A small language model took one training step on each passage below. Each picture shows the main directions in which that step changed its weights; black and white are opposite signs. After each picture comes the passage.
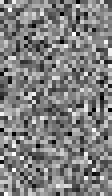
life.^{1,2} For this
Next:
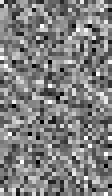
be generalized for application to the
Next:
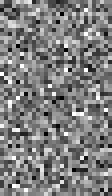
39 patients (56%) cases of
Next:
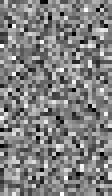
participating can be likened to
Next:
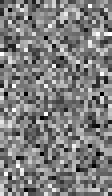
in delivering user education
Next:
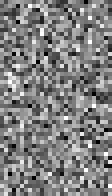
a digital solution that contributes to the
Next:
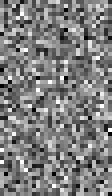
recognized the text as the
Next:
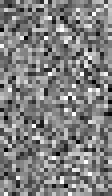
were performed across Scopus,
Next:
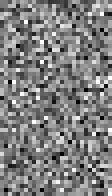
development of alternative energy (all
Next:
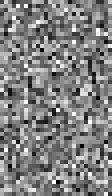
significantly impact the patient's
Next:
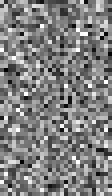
be directly imported from the
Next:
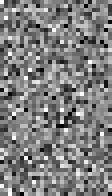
Authors Contributions
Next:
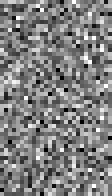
for a large number of practical problems,
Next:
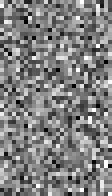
of interest. Appendix A Figure
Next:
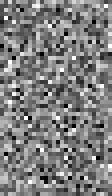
³ Shenzhen, a small
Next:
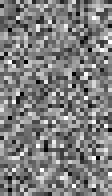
is Open Access, it
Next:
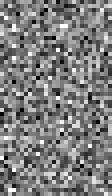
City, MO, USA
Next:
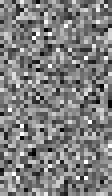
on local, regional, national and
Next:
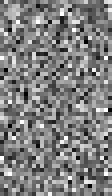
this combination ratio by mixing
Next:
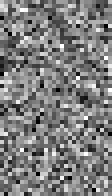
subjects ranged between 13 to
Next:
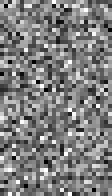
shaped slot decreases
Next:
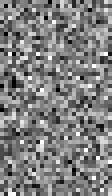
assigned by 1 and other classes
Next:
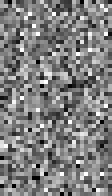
license (fixed
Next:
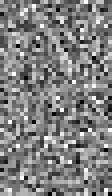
quantum space field. Dark
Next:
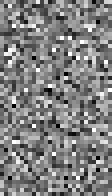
yet suitable for applications which
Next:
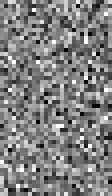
use of ALMA in training
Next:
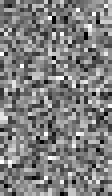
or tape, chopped
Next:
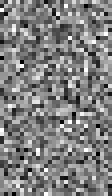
chloride (10 ml)
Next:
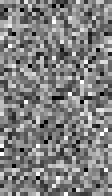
In general, cutting of a
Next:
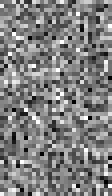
is important to characterize of the
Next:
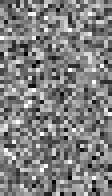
received PhD Degree
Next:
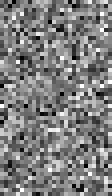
of the same title.
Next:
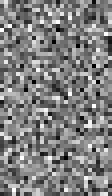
responses to task stimuli
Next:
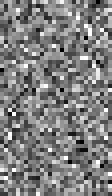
considered the benchmark for
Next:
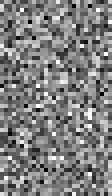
can exceptionally follow the second
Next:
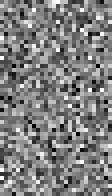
The given figure shows that among all the
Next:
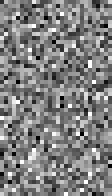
limited to smart contract
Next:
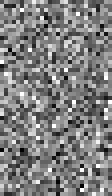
and the front edge of the
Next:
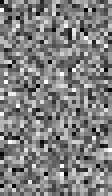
Atuase (2018) research
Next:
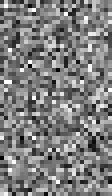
different salinity levels in
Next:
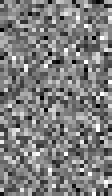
made to investigate the fluid
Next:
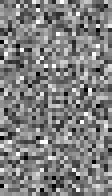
of the primary disease, which
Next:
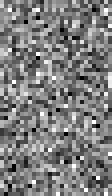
low pH values (2–4)
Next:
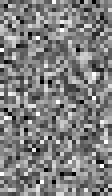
any systematic chemical dependence on
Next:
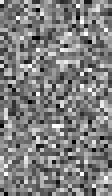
because of its central role in
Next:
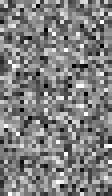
a tamper with a weight of
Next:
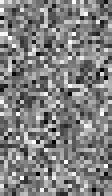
Medicine, King
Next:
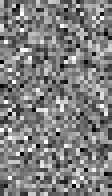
recognized Bowl,
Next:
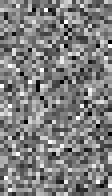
Schwartz, Joan
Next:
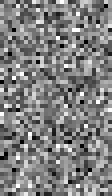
of immediate CPR
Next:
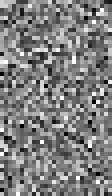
serenity, surrounded by
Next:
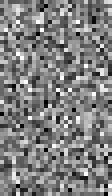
this report is to give an
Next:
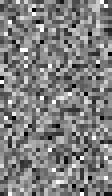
distribution function of the input values x . In
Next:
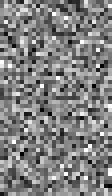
Multicam 1 = 80%
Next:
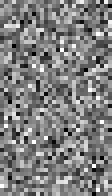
Anchor Borrowers
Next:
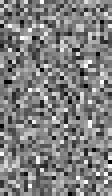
a minority faculty
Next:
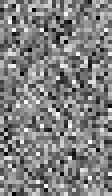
Theorists assert that
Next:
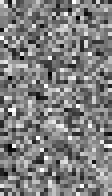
3) - Admixed
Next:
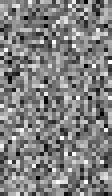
and first experiments of gestural
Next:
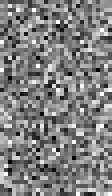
positive integer can be
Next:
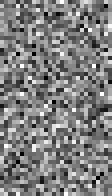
of one single session of
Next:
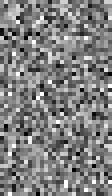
the ITIES and the
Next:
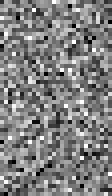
Viale Druso 1,
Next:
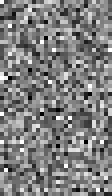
determinants of test anxiety.
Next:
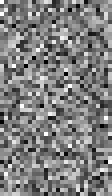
the review. The review was polished
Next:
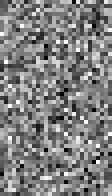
are researched. Finally,
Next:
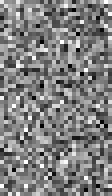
w SNP cw Many
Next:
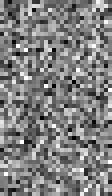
user study There are 16 questions
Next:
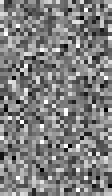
windows* is an interesting
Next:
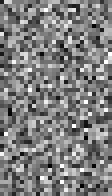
Heavy Vehicles
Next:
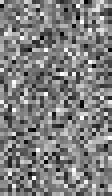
because of increase in heat transfer
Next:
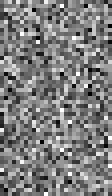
15-year-old male was
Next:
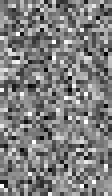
a neuroimaging
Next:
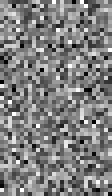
Hill coefficient related to
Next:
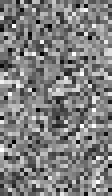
Farmer 6 Farm owner
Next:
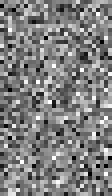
2017). Population of the
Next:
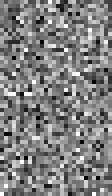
the GunpoSanbon
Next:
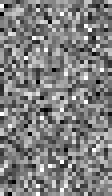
such as steel and its
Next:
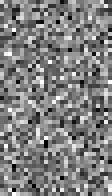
new path of success. The
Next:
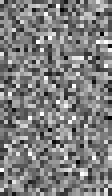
also predict that AI will develop over
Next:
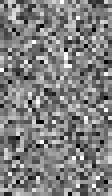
control sensitivities for each TRE
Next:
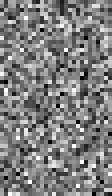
circumstances. The
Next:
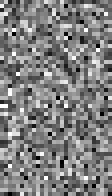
in chloroform as
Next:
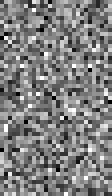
samples consideration. Study based on
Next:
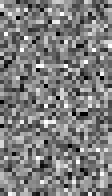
such a learning environment, students are
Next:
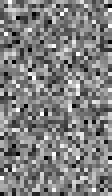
services with indoor information, such that
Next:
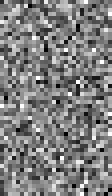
a period of one year. Results:
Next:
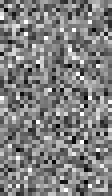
policies of HPC facilities to
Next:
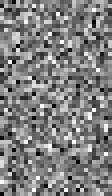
to the implementation of decision support processes
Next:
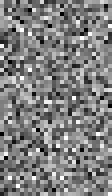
compared on a 4-yr
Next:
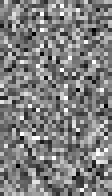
imported metal fasteners on
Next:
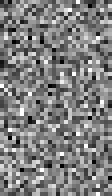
Ovarian Disease
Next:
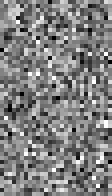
the goal of the system.
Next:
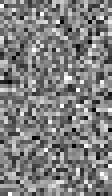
The aim of the research is to use the
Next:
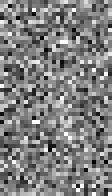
learning-based model approach Figure 4.
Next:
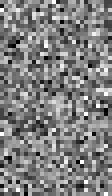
execution of virtual
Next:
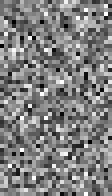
(UKRI), Dr.
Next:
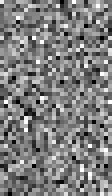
from the clustering analysis of
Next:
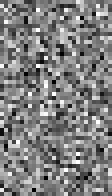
cm, tender,
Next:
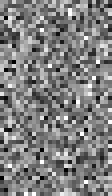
T-SUB. In any
